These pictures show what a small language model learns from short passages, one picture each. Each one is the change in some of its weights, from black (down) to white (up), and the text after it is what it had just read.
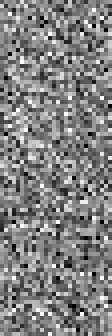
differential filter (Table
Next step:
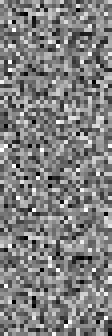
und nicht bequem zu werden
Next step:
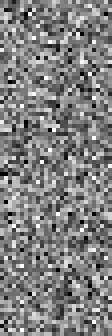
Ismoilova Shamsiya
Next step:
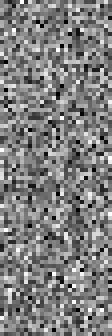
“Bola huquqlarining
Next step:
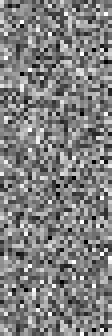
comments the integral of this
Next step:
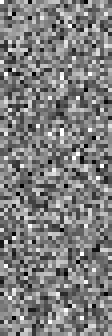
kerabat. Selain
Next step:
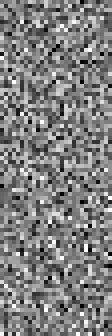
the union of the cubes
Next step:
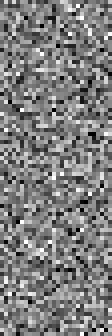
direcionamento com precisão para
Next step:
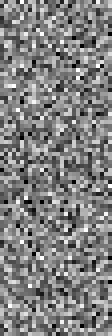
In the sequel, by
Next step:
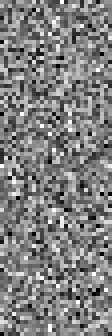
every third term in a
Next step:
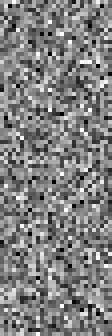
uniform estimate between the quantity
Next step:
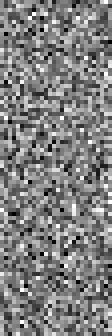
we say that~\({\mathcal
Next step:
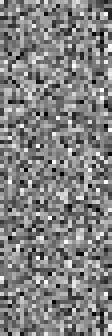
\quad\mbox{ for every
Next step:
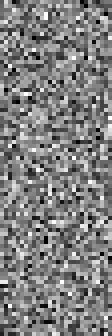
professionnelle à 18 et
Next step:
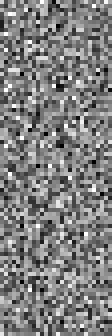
the critical exponent in the
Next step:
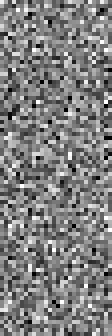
сообщества играют
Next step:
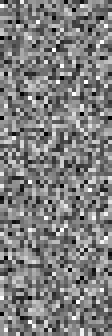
correndo o risco de
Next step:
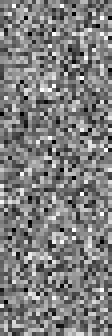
microwave oven,
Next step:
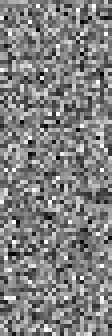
e estratégias do
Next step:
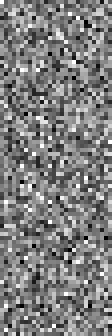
is just a simple union bound.
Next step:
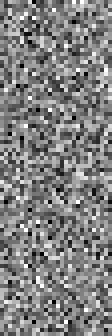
behaves like the identity on
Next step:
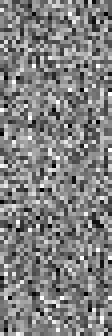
yoki bu darajada bog’liq
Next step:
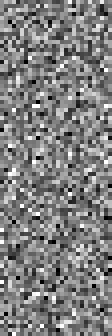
ички алоқаларини
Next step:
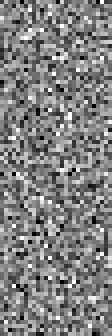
essential if the multiplication map
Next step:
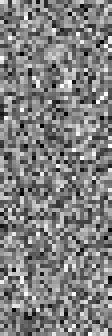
Inoyatov, I.
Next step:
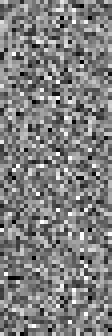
plus âgé des
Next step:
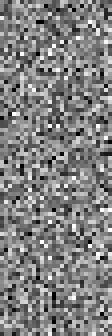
that this embedding is not finitely
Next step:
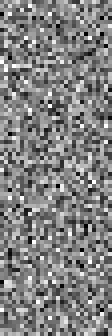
conductivity values at four sample
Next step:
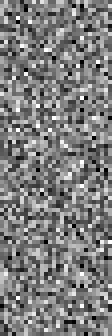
é aprender a transformar um
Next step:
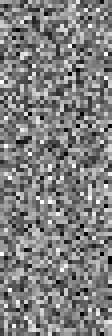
algebras of root categories]
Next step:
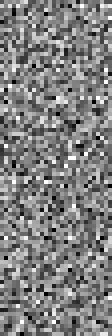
l'école et
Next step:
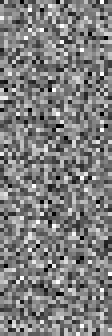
$k$. If the canonical bundle
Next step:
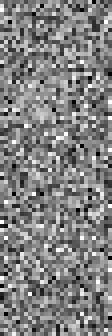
birga uning ta‘siri
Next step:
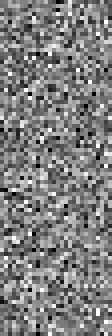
grows linearly with the degree of
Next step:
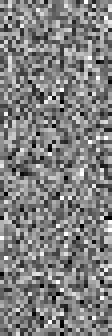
we know that $U\cap
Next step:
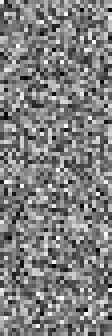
Higgins LL,
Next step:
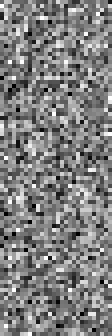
vielleicht diese
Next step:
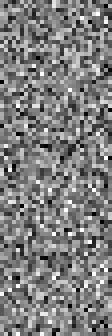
qo‘yishga hech
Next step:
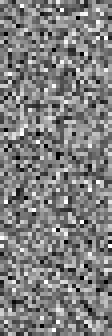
de sus fronteras.
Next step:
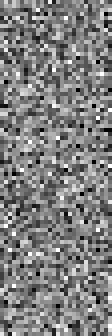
badiiy ifoda
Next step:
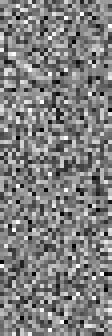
$\mathcal H$ such that
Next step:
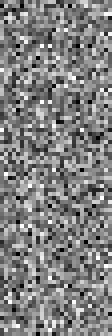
function of the conductivities
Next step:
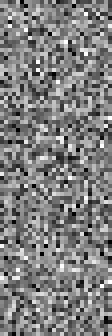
journal was registered
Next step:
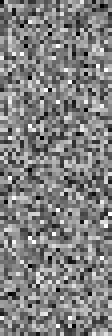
especialmente las 24-27.
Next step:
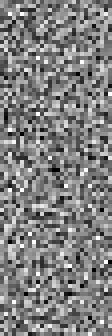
UFRJ UAE
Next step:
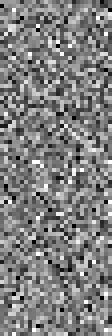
національностями –
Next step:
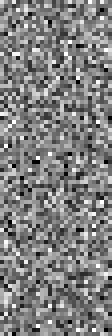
о продуктивности и
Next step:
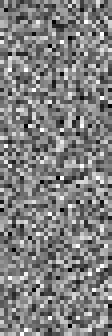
(Para 6 personas):
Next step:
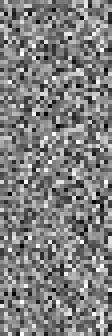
\par \bigskip \noindent
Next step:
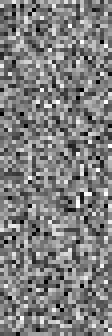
Eymir Gölleri,
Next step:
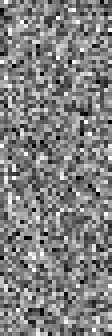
considerd as a strong form of
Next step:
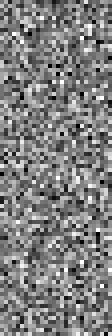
Mavjud ulkan
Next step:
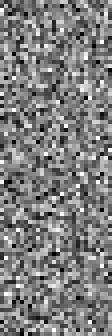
TIROL NIVA
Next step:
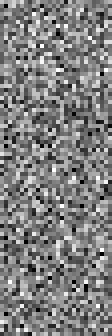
$E$. As one could simply
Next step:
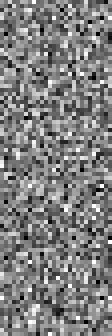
in the form of discography,
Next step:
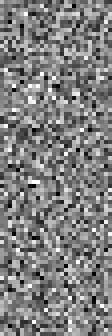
be easily modified to include
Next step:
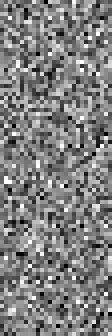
have three equivalent definitions of
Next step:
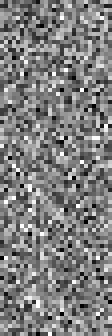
initial representation of the object by
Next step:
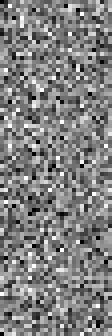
clara e conseguem
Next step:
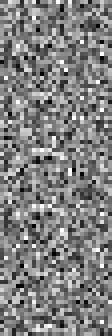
TABELA 2 -
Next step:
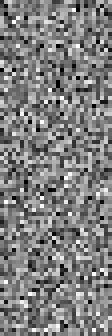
the composite functor
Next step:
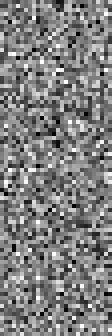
$f$ smooth and bounded,
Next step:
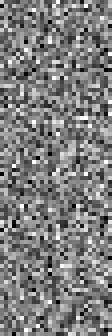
ҳолати ўртача
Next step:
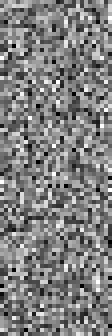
fursatda millatga
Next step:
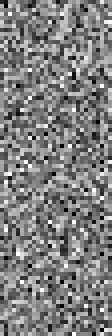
isomorphism from the structure $\M$
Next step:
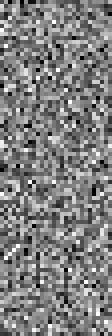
during pregnancy and its
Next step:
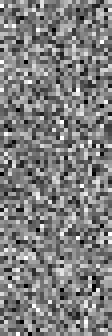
O'zbekiston Yozuvchilar
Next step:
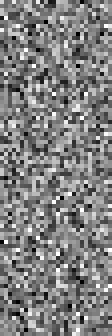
hosil berdi.
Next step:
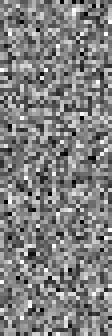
elastic chains is a
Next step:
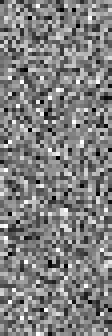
now be stated as follows:
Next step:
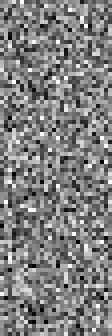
ciência aberta e
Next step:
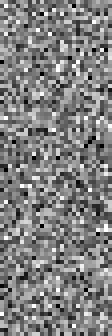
(2) commute for
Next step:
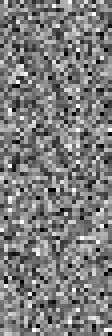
в ряде случаев
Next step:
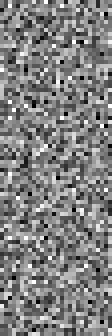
groups and {L}ie
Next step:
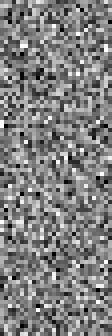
va ota-onalar
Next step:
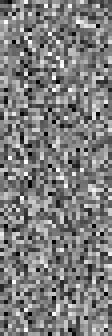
of kwaliteiten,
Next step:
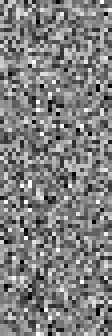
has been computed for each of the
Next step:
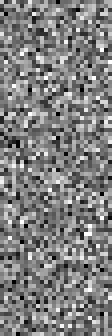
n\le M$$ and
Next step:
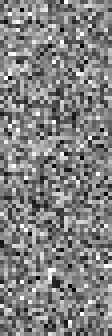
enveloping algebra with the standard
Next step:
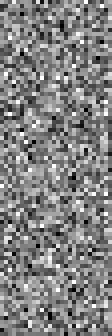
Central Asia, and
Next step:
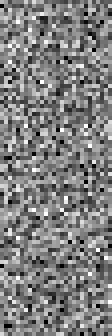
è in tal senso un
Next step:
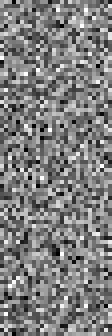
the family of Young functions
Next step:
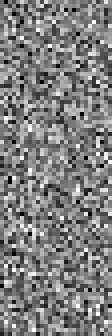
solution of PDE due to the
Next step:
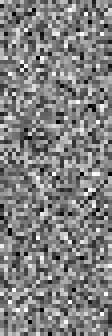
field in polar coordinates:
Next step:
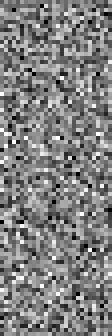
trabalhar num ambiente
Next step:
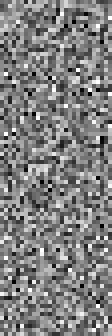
Nesse contexto crítico e
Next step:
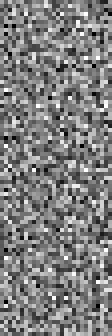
N, \end{split}
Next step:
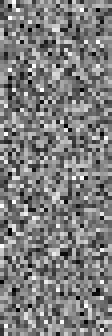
space in a non-trivial
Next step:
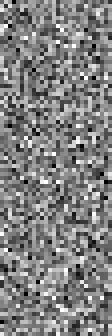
qaynatma sifatida tavsiya
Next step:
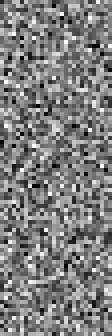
height and on momentum is
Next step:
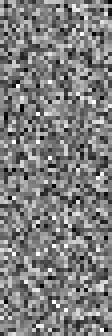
U, \hskip 3pt
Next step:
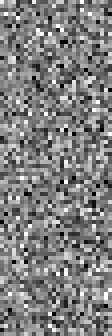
siklus. Untuk
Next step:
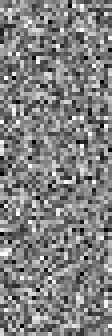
= blocage de N -
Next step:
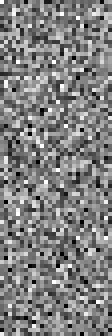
a ideia de que o
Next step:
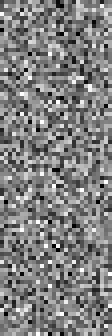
the intensity $I$ on
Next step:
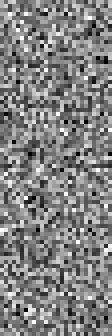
perceived as a
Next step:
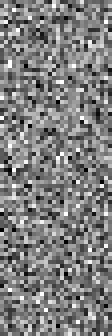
yuzaga kelishi va
